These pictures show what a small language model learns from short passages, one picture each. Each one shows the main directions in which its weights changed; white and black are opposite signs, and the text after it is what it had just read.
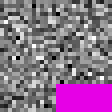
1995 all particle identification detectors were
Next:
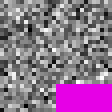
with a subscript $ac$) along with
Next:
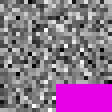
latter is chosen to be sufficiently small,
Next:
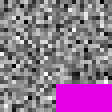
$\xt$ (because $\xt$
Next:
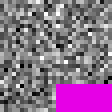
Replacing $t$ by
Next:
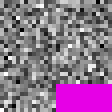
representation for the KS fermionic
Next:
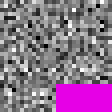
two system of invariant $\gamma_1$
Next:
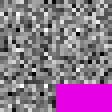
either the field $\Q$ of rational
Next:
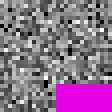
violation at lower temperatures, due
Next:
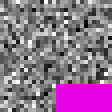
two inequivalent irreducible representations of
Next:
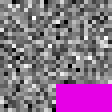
the buffer, return
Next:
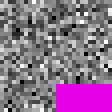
\times n}\right\vert
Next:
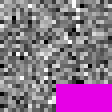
for the combinatorial nature of the
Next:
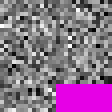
and commit no more than a
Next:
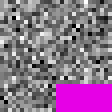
$f$ is the identity on
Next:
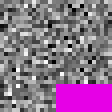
as that by Cordeiro et
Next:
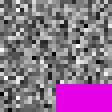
study achieved high accuracy rates of
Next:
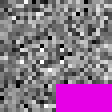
j}\in Z$. Hence we define the
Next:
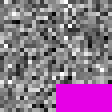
wake of the cylinder for the
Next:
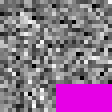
the Heisenberg
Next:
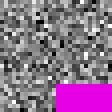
\sum_{j \in \mathbb
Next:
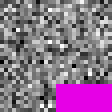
create the puncture can
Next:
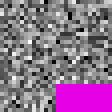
superpositioning behavior of neat
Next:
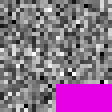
the location and shape of the
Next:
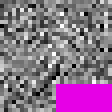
and for the initial angle $\theta$ between
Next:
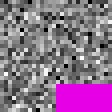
corresponds to the flow field of the
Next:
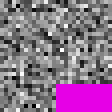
long-lived pre-thermal
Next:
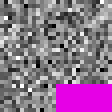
word in the language
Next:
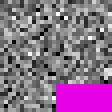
r_2 < \dots$ be a
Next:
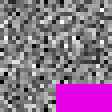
coefficient of $E(\cdot)$ is
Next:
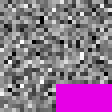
internal processing directory to the
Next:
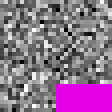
disjoint union of these
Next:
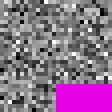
NJL model and experimental data are shown
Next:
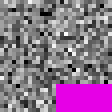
inspired by Tsallis
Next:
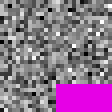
passing algorithms for
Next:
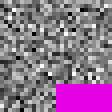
$h$. Capitalized
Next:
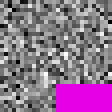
&penalty kicker &
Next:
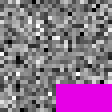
\lambda q_0(x)
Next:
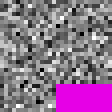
of more pinning centers when applying
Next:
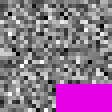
& \ \textsf{then} \
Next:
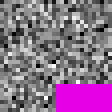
the exact same argument as in the torus
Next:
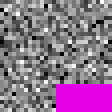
the splitting angle statistic of
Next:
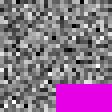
whose generic normal form is of
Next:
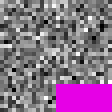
reachable if the complete chain of
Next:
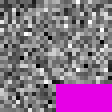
of the $B$ filter with respect
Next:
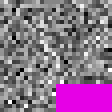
of quasilocal mass is attached to
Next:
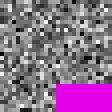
broader issue decreases
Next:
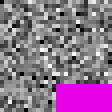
display different topological properties, depending
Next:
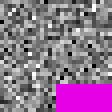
redispatch after their attack
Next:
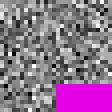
in the end equal to the previous
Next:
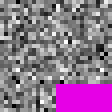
al.'s four types of
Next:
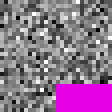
for $n\in \C$ and
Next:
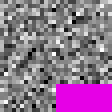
contains the Carleman inequality we
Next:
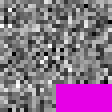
for the exchange-correlation
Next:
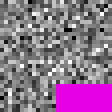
order $t,$ the cycle of order
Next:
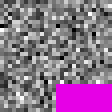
and weekly aggregate
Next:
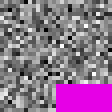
pricing (LMP)}
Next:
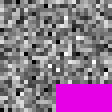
and experiment. The intensity distribution along
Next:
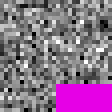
shorter transits the
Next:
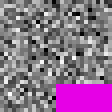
this case, the class $\orbit$
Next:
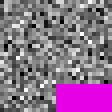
sums of these triples is a
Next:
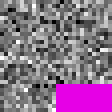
On some devices and certain operating
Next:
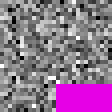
has then for the second Poisson structure
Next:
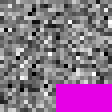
Transfer Method
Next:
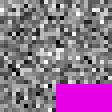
immune. Such an interplay
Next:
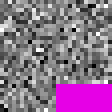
choose such parameters $\kappa$ and
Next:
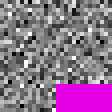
of leptons of differing
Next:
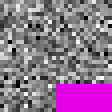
that is \begin{enumerate} \item
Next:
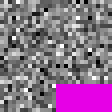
$B$, then the number of connected
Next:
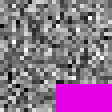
in Section 5. \section{
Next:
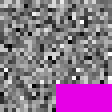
is the greatest integer less than or
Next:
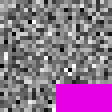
approach used CR, which aims
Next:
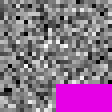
An inward relaxation increases the
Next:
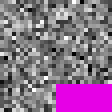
\end{equation} Note that one can
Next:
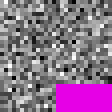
an iterative algorithm which we test on two
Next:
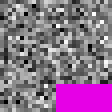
takes place. The gain of
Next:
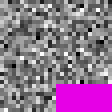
proved the realizability of approximate classical
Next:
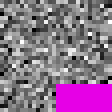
Regression\end{tabular}} &
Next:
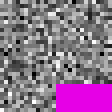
simulations and, despite possible differences
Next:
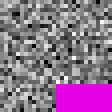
discriminative ability on the
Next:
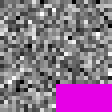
1669 = my previous point
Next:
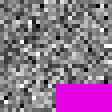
a critical value, after which the
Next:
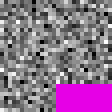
\frac{\partial \rho}{\partial
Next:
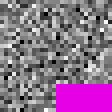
The contribution to the photon sample from
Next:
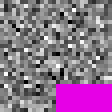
activity. \subsection{Are
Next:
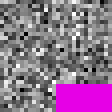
the statistical significance. If
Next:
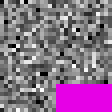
unitary representation $\rho$ of
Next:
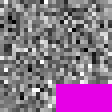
rate $\lambda:=\kappa a\ge
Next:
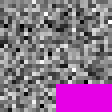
give competitive constraints on
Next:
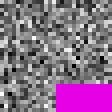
the invariant $\mu$ using the original
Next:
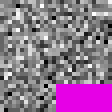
equally a trivial midcircle of two
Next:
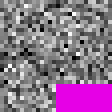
time symmetric case and the proof of its
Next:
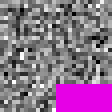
demonstrate an induced supercurrent parallel
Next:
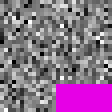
is negative for positive potentials and vice
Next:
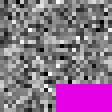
5pt height 3 pt
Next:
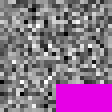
\begin{pmatrix} {\bf
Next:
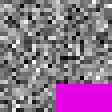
RZ: The Friedman test
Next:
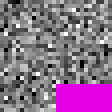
by the construction of the trace map in
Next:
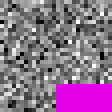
random matrix theory (e.g.,
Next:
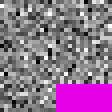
sight do not swamp the
